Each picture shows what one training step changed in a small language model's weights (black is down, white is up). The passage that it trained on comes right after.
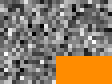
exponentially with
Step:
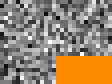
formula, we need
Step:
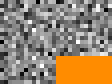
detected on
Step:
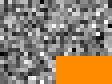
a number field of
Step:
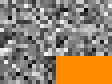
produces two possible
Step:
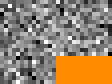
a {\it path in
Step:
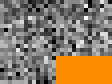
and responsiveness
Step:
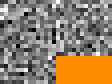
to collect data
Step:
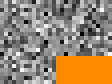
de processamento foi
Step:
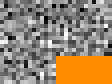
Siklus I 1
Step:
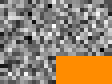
in $P$ is the
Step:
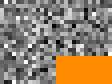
paper, since the
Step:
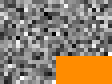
нарушений у
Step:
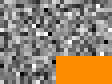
\infty $. Let
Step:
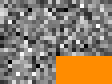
it is semisimple
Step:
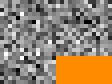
sobrepeso y
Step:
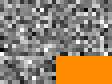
деревних і
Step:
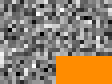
such as URIs
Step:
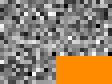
a las cuales se
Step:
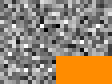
since the service
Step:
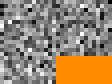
Otherwise stated
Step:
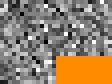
/ scientific
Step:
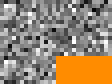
en el siglo V
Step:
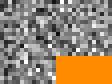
que se extrajo
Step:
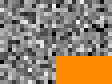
evolution equation of
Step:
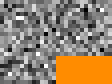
an operator $P$ is
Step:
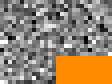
SMEs in the
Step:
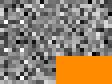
inequality holds when
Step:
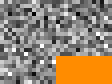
for state support
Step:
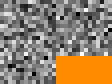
\end{eqnarray*} The
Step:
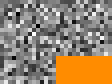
$\calY$. Hence
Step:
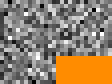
process are no longer
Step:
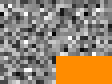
anche da dati
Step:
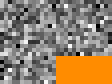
of solid at each
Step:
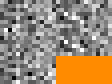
est important pour
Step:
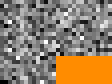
any fixed point of
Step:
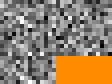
one above and this method is
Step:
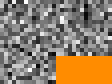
subsequently a
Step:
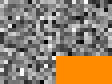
5 осіб -
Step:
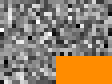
of a family of
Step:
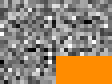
the simplest
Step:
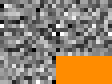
a time-periodic
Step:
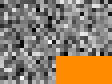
Let us prove that the
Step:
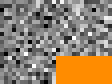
point. Since then
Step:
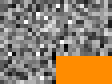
40 mingdan
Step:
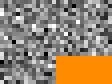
in \cite{O}.
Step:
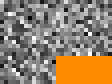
Kim and H.
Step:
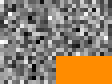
constructions were
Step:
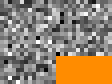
cavidad bucal;
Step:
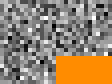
расчете на
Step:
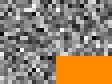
Jordan analog of
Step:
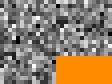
driver. One
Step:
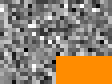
denken. Het
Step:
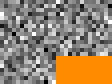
$n$ disks on
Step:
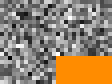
the invariance under the
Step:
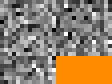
unique science to
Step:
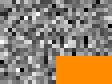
Information about the
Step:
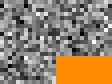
such difficulties and
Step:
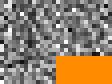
\noindent \indent In
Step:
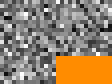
spacetime play a
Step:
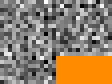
tarzi bilan
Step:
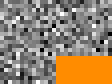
стадия, с
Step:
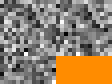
for all $r\in
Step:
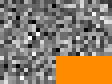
and extend it to
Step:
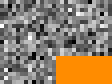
de visualização
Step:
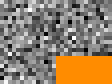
submodule which might
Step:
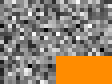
number $\alpha$ has a
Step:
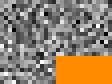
\noindent We start
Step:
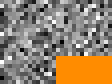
Banbirra y
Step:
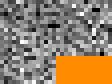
de discurso de
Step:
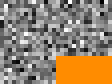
more details see
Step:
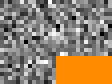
Uf_2$ have
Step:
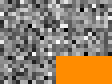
IN THE
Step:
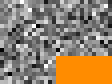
\alpha$. We now
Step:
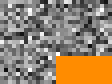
\Phi -\Phi
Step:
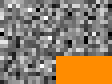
الله عز
